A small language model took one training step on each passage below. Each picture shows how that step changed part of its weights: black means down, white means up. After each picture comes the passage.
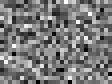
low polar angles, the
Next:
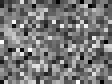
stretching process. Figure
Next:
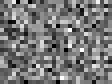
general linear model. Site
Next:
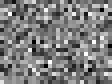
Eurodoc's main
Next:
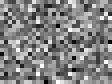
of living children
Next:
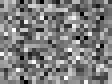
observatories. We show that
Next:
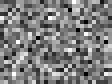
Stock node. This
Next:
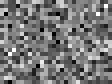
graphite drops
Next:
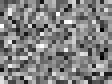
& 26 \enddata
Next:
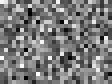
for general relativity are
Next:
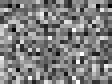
out equations of state that are
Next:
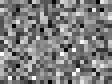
the data. M.G.,
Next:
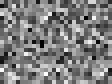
in Fig. 2d and
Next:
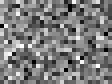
kNN graph results in
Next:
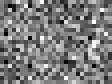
as a basis for the
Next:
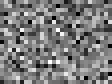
this paper, we present the
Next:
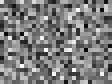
the fermion mass, so
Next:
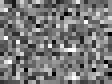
revision of the standard model
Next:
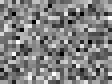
and Christos L.
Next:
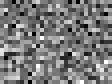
algorithm. Further
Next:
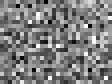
on evacuating at
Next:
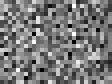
of limit marginal observables
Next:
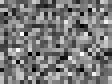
to be applicable. In
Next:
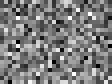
imaging plane,
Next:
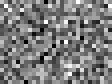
National des Champs
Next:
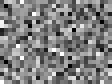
ArIII corresponds
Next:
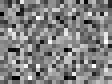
case because it is not known
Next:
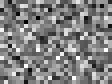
one of the main components of
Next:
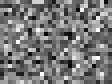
a feedback form at
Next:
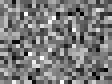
fluid is always
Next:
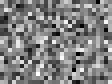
reported in this paper.
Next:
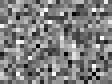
calculated Co dipole
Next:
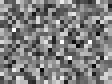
of $2K$ sets
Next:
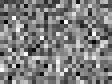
at PT X. This is
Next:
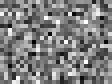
School drop-in
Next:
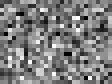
For each curve, a parameter
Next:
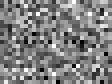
Combining archival
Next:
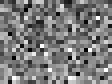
present study, there is a
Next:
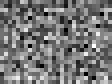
or methodology used in the
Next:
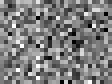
$\beta \geq \alpha
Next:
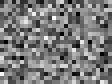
automation of unit
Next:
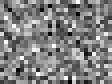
the case $$\Pi
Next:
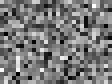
to fit within narrow,
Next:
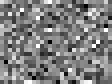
numerator. We suggest
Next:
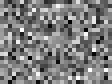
rise of this form of
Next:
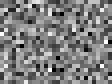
voltage, the
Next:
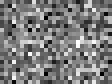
phase. % %
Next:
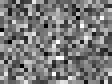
young stars.
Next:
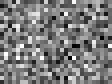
Surveys conducted in
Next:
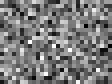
the red line; c)
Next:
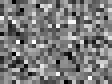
our reference metamodels
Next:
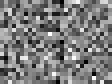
and observational time series,
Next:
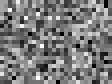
two bit indicate which of
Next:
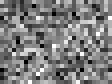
measurements from the Sloan
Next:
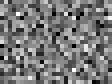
Dollars have been
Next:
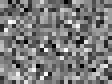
show how the constant current model
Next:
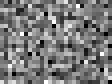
has to be associated with a
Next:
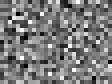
confirm the tunability
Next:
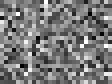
highlights Men's
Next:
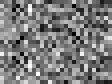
diesel engine emission
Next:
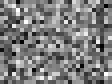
part of Nigeria
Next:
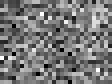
researchers, when using
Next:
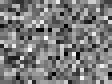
every generalizable
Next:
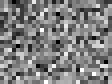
physical interpretation of
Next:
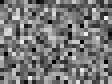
permanent representation of small
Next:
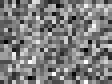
and hence hotter
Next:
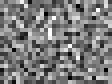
flux amplitudes of
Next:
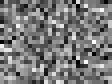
gives rise to complex energy
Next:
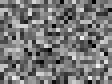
(b) reconstructed
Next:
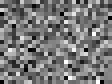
contrast to standard MI,
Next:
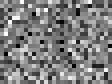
instance, the authors
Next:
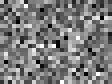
environmental remediation
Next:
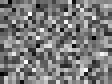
make twins more similar
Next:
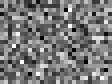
error due to uncertainty in
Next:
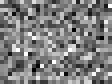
the test-phase?
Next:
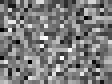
reach a final titer
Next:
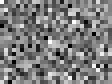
for negative $n$ are
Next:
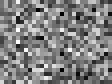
populate the blue
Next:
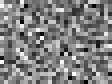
is replicated and
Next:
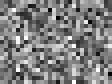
The same figure also
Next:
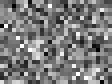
as it is already
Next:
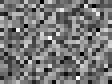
is as follows. In section
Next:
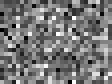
light is distributed with a
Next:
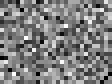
mobilizing various
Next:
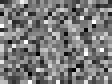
that causes thousands
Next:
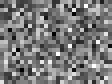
boundary conditions like pressure distribution
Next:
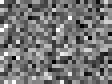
most significant attributes.
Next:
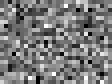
appropriate surgical
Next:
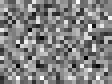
of the construction of the
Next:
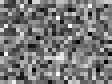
al.— most of which
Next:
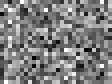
We also aim to compare
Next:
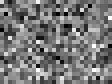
critical in making us
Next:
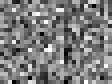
is needed by investors
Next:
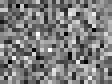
by about $15\%$, which
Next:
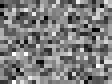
Santerno Formations
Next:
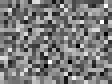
and a quadratic
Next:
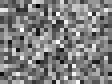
is trained using the image
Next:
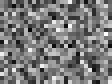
$K$ supplies a
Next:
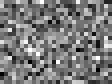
the pores, and are
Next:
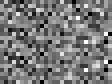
account. The maximum
